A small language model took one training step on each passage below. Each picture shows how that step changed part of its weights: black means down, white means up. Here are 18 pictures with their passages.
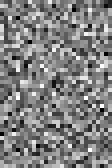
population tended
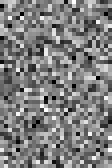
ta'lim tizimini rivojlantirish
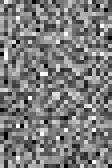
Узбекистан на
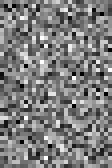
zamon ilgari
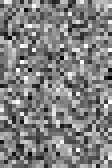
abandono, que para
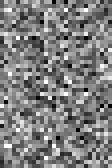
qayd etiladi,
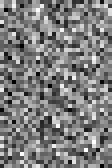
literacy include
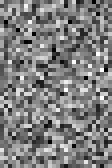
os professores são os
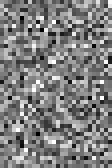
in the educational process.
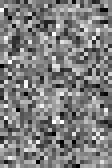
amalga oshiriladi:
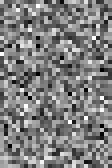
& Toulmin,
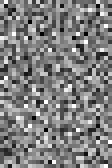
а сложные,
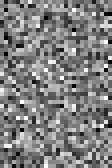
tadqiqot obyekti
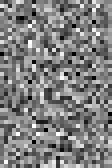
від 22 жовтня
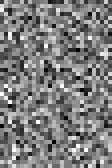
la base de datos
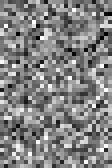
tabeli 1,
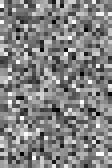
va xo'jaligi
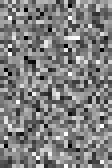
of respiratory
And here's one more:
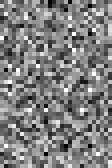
Volume 29,
